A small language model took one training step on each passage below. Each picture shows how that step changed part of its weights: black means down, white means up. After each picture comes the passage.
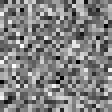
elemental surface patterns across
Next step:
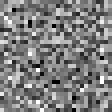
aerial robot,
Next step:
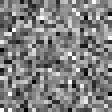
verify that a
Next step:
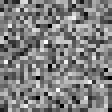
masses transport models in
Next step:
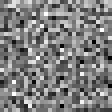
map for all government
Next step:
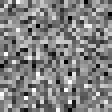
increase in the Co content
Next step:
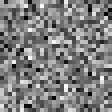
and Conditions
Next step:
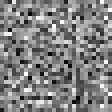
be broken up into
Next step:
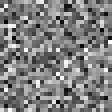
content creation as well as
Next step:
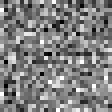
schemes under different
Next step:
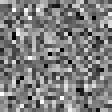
and Rahmati
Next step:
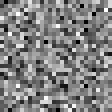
The Result of
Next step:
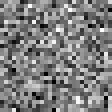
dry volumetric
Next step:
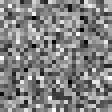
group of substances having
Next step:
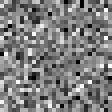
risk of preterm birth
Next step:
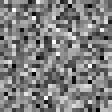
9: Strong;
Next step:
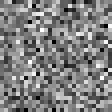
France [c]
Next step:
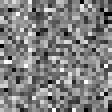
be circulated at least
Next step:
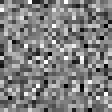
pre-test mean score
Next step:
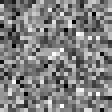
and those made of synthetic
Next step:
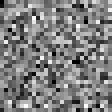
Shear XY
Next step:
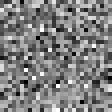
variant of the
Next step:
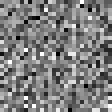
of Islamic culture, the
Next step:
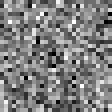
scales in term of
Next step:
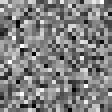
when considering the scalability
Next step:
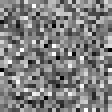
drugs, and other technologies
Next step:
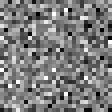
methods were applied as shown
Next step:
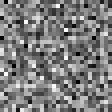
is low in sodium
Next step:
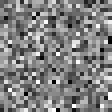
aspects of graphical
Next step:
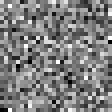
of their research. Of
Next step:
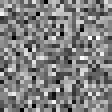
relations between the local government
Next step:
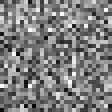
and approved the final
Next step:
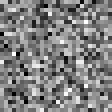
and visibility in
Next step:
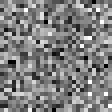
infrastructural factors
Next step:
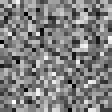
this class, the whole
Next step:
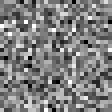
of the system (all
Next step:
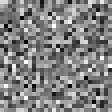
Capability as a concept
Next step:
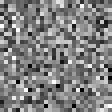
increased in advanced cases with
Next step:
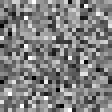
attain the goals such as
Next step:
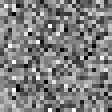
sub Saharan
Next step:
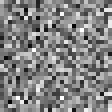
generated was collected during the
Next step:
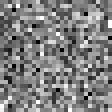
integrated vector control and community
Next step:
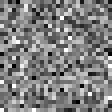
Jacobian and
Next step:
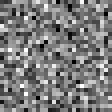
solvents of
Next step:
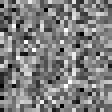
and the sequence type and
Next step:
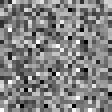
fields that dynamically
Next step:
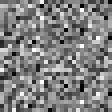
flat and ToU
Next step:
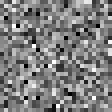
many ecosystems: with the
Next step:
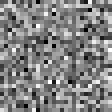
of pupils
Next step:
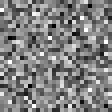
of the 20th century
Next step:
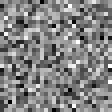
invitation to take a
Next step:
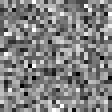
punitive practices of the
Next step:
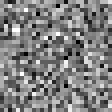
individually. This work
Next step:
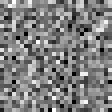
for shape rolling
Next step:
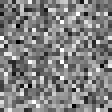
female students in profession and
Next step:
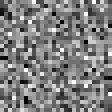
of the signal corresponding to
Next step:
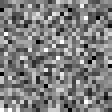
focused. The relationship of
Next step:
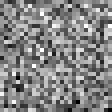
Writing -
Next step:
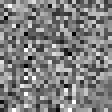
in the face of
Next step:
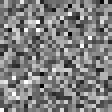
film "Like
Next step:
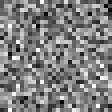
den Komplex
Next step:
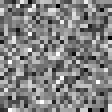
of laboratory experiments to address
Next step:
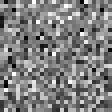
correct selection of technological solutions
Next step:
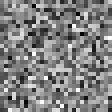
Furthermore, therapeutic strategies to
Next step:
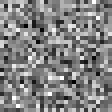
have a magnetic moment
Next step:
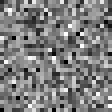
to act by correcting
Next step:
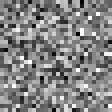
adopted ensured a
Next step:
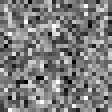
in the business itself to
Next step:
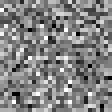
threats and corruption.
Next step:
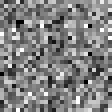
suitable and fitted with
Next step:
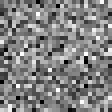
proposed work is about implementing
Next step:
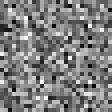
& Lewis,
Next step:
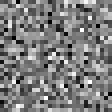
and was observed to be
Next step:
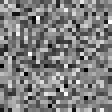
physical systems such as
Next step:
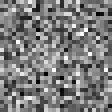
No Phytol
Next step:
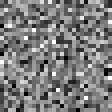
learning process and expected
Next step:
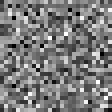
population. Again if
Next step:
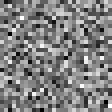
Currently, the
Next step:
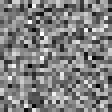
[11] equivalent
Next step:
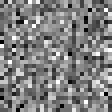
of oxygen and low
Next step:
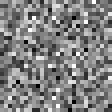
the new data can be
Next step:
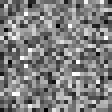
throughputs of the
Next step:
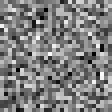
photo initiator
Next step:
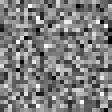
Kushta* associated
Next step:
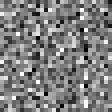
classification accuracy after 10
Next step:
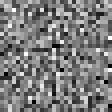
or handling can also lead
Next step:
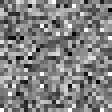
suggests that the waves are
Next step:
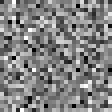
the poet is able
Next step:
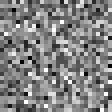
to zero. The damage
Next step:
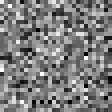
of the qualitative analysis.
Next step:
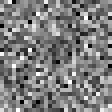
that constituted the basis
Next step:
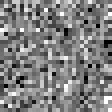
flow and pressure of existing
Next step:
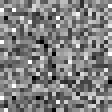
coping strategy.
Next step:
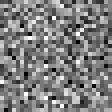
This number recognition through hand
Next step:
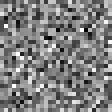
months enabled proper
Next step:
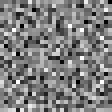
with line management for such
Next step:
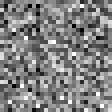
were placed before Ethical
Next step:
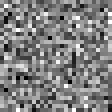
because the FNN has
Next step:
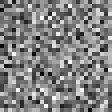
R. A comparison of
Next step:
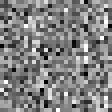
room temperature over 18
